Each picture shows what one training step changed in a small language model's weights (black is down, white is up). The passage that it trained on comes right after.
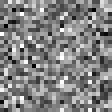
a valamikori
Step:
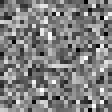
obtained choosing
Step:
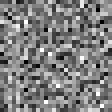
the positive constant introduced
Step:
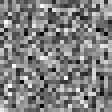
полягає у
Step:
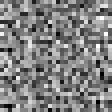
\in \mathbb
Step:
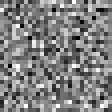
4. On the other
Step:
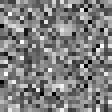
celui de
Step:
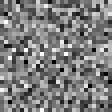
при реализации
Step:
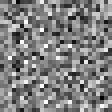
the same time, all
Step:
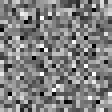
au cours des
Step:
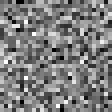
the property $\mathcal
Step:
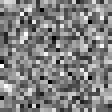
\draw (A)
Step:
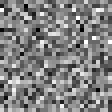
con experiencia en
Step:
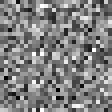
и информации в
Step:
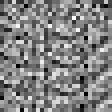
forcing and large
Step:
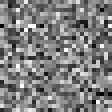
Med Scie
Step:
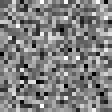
even when working with
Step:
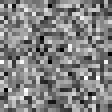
(t \gg
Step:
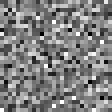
in informacij
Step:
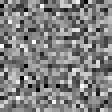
ordinary functions on
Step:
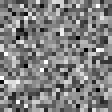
displacements and
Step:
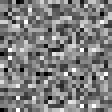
the one-step
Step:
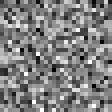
of elliptic curves at
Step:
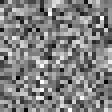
en la UCI
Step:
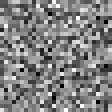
reação crítica
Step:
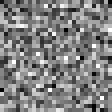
of particles, as
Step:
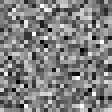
dengan dunia
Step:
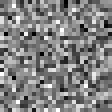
as well. The problem
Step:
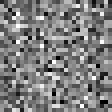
of maximal weight in the
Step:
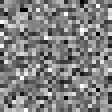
solutions of our equation.
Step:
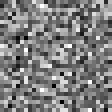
defined by the equivalence
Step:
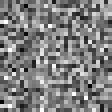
як про ще
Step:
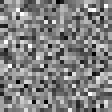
Artisanat et
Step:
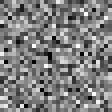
linear combination.
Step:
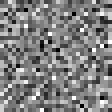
coefficients in ${\Bbb
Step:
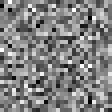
strategy is a
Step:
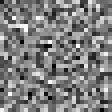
of perspective,
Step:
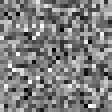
в новый
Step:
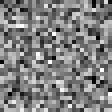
of particles of the
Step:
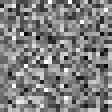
upper bound for
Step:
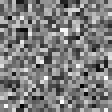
$a$. Figure
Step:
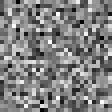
Glycerol in
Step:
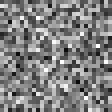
ahamiyatini ham
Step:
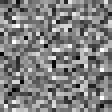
of the University of
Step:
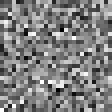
there exists a constant
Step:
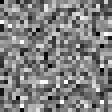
los enfoques de
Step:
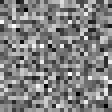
data and $a^*$
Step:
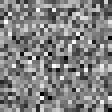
бир киши
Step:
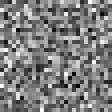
such that $$ \forall
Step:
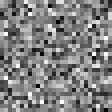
cu infarct
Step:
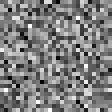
new approach to proving
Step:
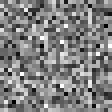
adquirir no
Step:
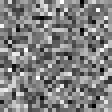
the automorphisms of
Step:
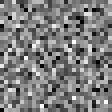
high-order LB
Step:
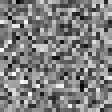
the singular solutions are of
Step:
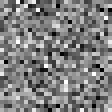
zero. Does
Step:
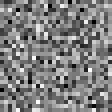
have already
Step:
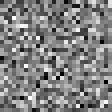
of variable $t$.
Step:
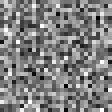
\forall x \in
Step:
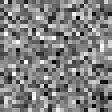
perusahaan di
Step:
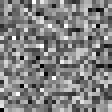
Cohen and
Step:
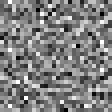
the Constitution
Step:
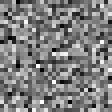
the order of an element
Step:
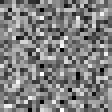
an $A$-module
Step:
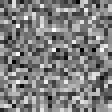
where each of the
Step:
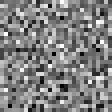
validar un
